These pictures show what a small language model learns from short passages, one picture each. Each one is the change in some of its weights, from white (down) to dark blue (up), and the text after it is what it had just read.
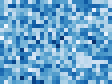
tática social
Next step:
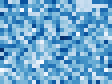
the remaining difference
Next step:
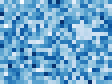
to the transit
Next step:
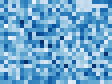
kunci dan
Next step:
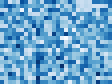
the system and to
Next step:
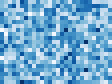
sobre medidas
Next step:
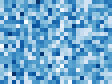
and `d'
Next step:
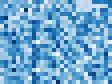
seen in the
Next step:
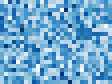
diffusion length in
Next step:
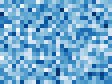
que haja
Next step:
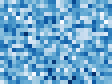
charge transfer
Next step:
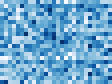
Se presenta la
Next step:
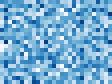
proposed algorithm in
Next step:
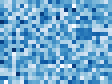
regulasi dan
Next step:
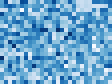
the maximum is
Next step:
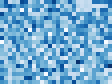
the measurement
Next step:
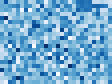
still have an
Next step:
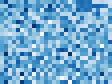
are determined by lines
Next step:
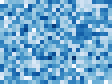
een op
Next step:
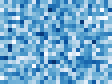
Liu Q,
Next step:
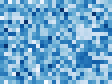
his 4
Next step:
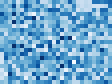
regular and
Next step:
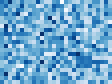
directly use the
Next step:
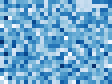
also contains
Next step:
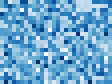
the tails,
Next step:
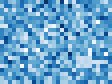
the bead the
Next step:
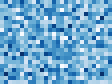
network while considering
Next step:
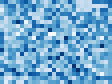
of Digital
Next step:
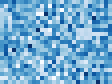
numerical procedures is
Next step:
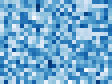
caustics are
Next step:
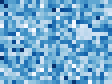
angle between the
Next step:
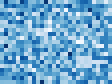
az ise
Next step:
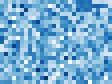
et adaptées
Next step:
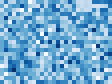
different distributions of
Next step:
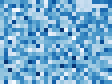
performance on data
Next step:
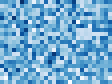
e os impactos
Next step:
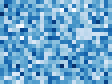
the experimentally observed
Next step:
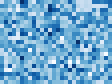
Com base em
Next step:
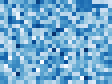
and (ii)
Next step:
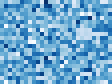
no hasta el
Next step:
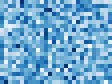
se ha realizado
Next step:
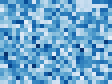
of the effective
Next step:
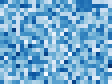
distribution as a function
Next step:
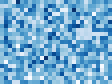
QMC data for
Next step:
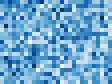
expressed by the
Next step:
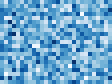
va hayot*.
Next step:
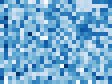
galaxy. These regions
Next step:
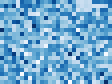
in production in
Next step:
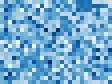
known Milky
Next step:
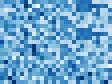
explained by
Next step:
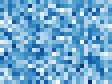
works such as
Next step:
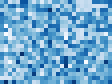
y cambios
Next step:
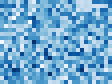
lies below the
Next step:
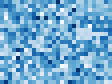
of PEs
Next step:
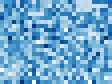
to the formation of
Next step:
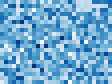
materials is an
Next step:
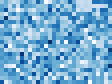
Bu nedenle
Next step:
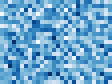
used in the
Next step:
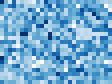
Si bien
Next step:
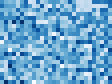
simulated data with
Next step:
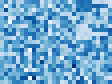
term on a
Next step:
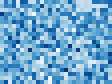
a result, the
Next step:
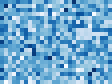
le droit
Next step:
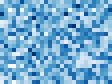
grown on an
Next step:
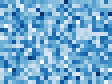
$k$, equation
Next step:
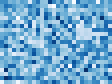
causal inference
